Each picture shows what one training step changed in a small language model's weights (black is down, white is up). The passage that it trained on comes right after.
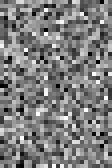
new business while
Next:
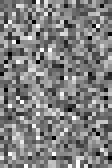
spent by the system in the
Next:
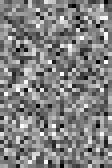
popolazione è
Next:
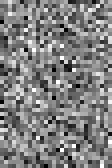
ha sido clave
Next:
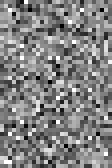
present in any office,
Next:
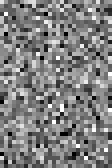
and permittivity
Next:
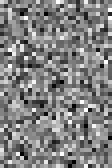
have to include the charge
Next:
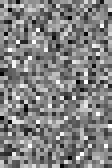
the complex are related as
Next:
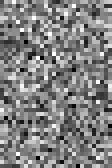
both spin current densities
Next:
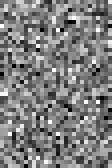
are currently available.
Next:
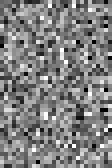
consecutivos: -
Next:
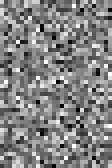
the dynamics and in
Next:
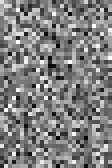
pressure by varying
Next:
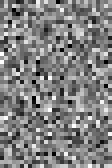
Informed consent Not
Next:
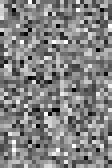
но важно
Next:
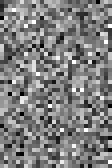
início deste
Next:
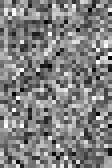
(Whitehead &
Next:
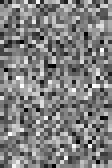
'the way in which
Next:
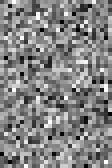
of *Sargassum
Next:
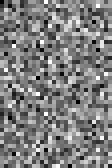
match this pattern very
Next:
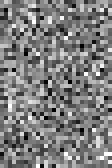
sob a tutela
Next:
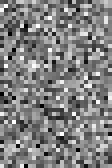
informal peer exchange
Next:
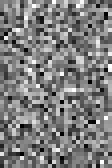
idea “the more
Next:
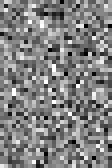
indiretamente o
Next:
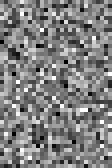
la pollution de la
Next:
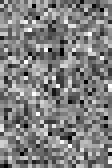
cost reduces to the
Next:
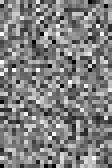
beams which are detected
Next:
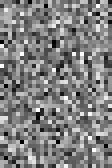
melhoria nas
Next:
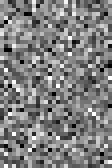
study summarizing
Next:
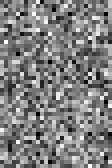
them and suits their
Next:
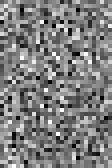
presented. Bivariate
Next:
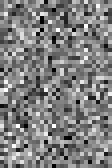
designed for the task
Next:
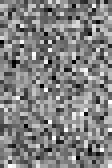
and Benjamin
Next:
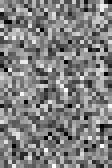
longos, variando a
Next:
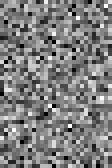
hypothesis test is
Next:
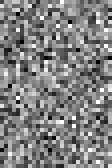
dipole moment for
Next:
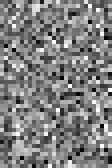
using standard sieves
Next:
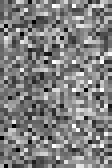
банків станом
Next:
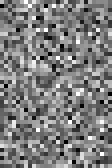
studies were carried out
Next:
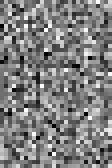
узраста од
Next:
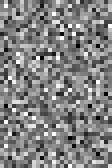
by using tools for data
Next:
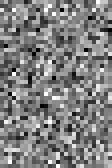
que exibem alta
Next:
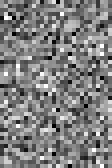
pflegen und
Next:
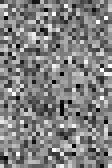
community determinants of heat
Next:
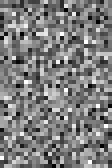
то есть
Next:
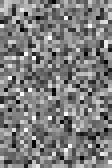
legais. Autores
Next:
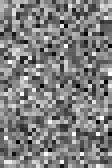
of such installations is
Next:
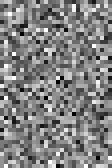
Lohmann and
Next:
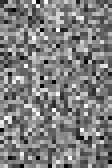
were used in this study. The
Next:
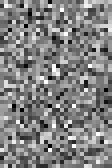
boundary conditions.
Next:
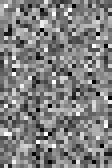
new combination, secondary
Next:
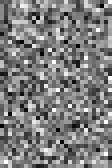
per second can be calculated,
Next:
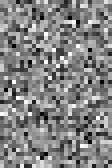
(black signal),
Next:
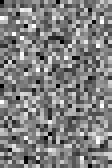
parameters identical, are
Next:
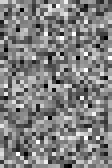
target even for the
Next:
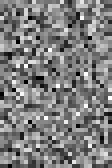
acciones contundentes
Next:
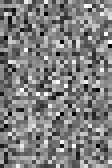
types for process calculi
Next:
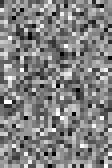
ohne Angabe
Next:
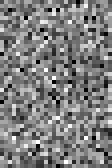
FXRs with different
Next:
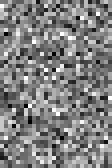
voids - Need
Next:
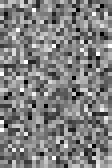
\end{align} where
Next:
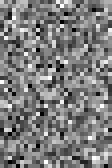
surrogates, since
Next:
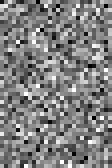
the more detailed
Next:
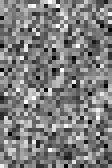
partido. Las
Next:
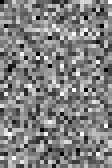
four times higher,
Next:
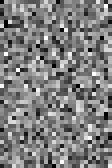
the recursive rule in
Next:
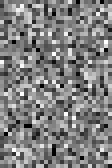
of oil having an
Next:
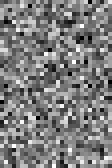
full phase space
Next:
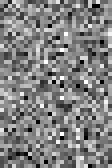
comparison between the results of
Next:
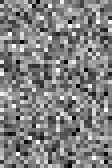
that the magnetic moment of
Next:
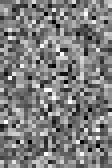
a significant challenge when
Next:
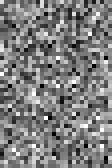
ordenam; e que
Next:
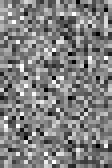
lags of inputs
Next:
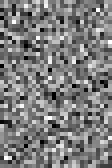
waveguide are
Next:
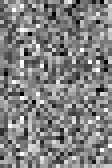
DM halo at
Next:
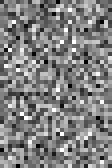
preferential filling
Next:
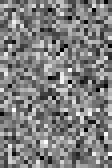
Family Court:
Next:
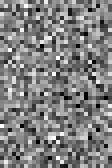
\cite{9}, and also
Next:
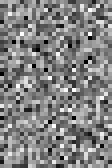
bojo do referido
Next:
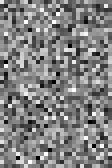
for more details),
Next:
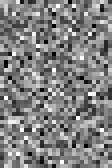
incorporarem os
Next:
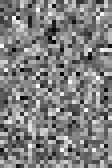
natural fibres such
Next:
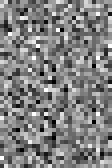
is to demonstrate the
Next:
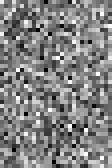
formuleren. Het
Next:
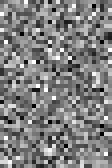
summarize, we
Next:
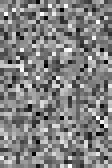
rag‘bat va
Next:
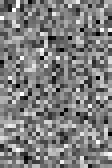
expressed are those of
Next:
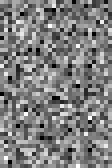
component wave functions
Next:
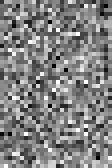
was positive and significant. It
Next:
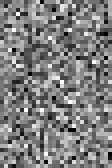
the Internet. For
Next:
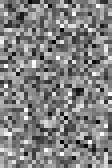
competence of students,
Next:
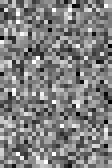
The main components of the
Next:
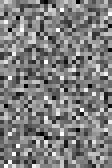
performed by external
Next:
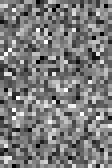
(tagged) by as
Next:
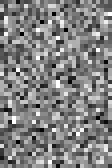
to maintain the view
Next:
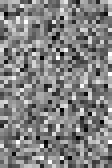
and medium range
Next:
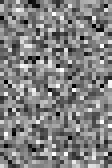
contra la polución de
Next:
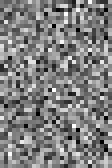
focus of the proposed
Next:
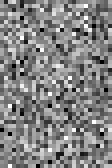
of JWST.
